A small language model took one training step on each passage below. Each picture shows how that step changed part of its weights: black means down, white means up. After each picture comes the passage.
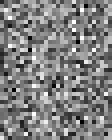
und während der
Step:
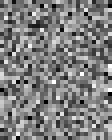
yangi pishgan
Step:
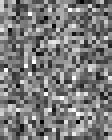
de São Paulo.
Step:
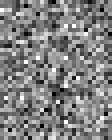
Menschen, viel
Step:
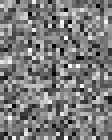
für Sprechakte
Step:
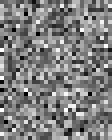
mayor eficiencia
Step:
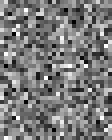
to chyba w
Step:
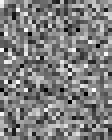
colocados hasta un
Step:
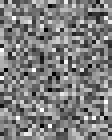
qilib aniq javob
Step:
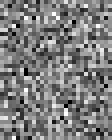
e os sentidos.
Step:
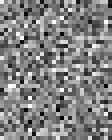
se incluyen las
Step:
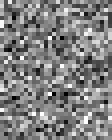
shakllantirish jarayonida lingvistik
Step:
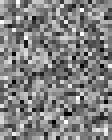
vazifalarni amalga oshirishda
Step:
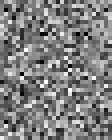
патологии у
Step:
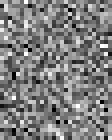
responsabilidade direta da
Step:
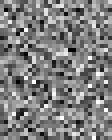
пытки по
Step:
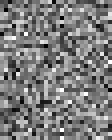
disease management.
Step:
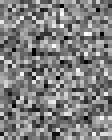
uman, social și
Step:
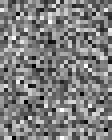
que les conditions de
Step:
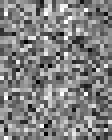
quanto ficaram
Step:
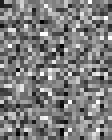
que apresentou a
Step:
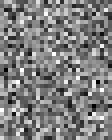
лозим бўлган
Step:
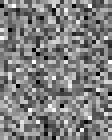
de l'entreprise
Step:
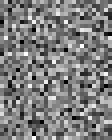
palabras de las
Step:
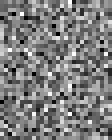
друком оповідання
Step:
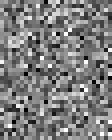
эффективности данных
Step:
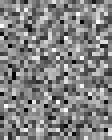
determinadas ¹⁰
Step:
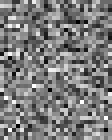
población con
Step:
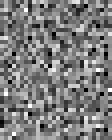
kapitalni -
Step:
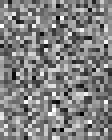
sus tradiciones y
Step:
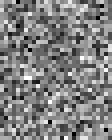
Lafões Do
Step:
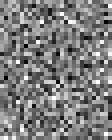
se ha hecho la
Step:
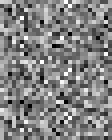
давлатини ҳар
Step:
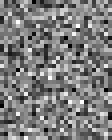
que se ponían
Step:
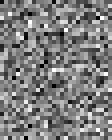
calles hacen
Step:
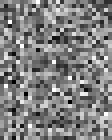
THE LANDS OF
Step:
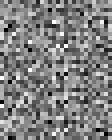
ko'lamini oshirish
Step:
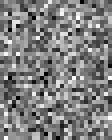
secara *online*
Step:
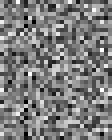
davlat talablari” asosida
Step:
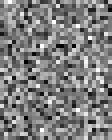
dizem todos the ao
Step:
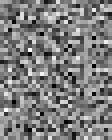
um adolescente,
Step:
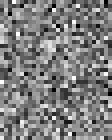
ao bem jurídico
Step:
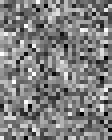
COVID-19 ha
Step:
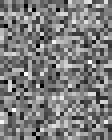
degen sóz
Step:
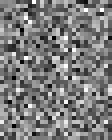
: la riposte
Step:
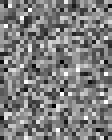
los derechos de
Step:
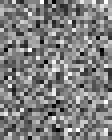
Tourismus in
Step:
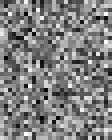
tarbiyaning pirovard
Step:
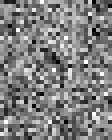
oleh penguasa,
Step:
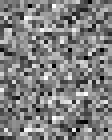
ortalaması en
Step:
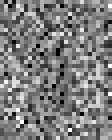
in statuten en
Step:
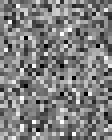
The requirement is
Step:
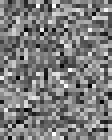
ayrim xossalari bilan
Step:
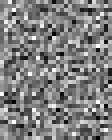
áreas verdes.
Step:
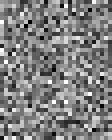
qiluvchi barcha
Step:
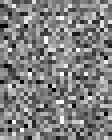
в банковской
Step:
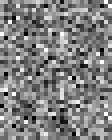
Journal of Innovations in
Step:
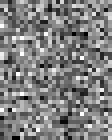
falsafa doktori
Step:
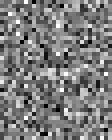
nos cenários de
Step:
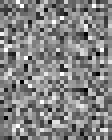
çok katmanlı
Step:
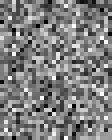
& Moreira,
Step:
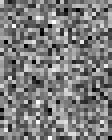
Shunday qilib,
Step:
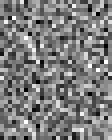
dalillarning aniqligiga
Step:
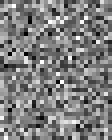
yoki sub'ekt -
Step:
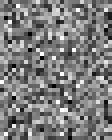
The article describes
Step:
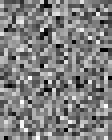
развития культуры
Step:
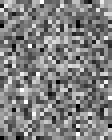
эти клетки
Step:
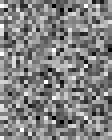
ta'minlash muhim
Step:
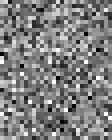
of new virtual
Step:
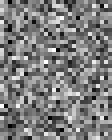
va shaxs rivojlanishi uchun muhim
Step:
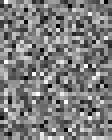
свыше 4,5
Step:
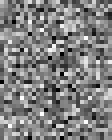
la gestion à un
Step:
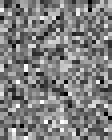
of Paraíba
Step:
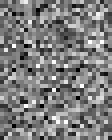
Gavilanes &
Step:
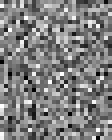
- baholangan mahsulot,
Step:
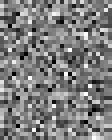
dari 247 orang
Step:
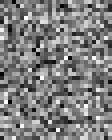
de, mananın
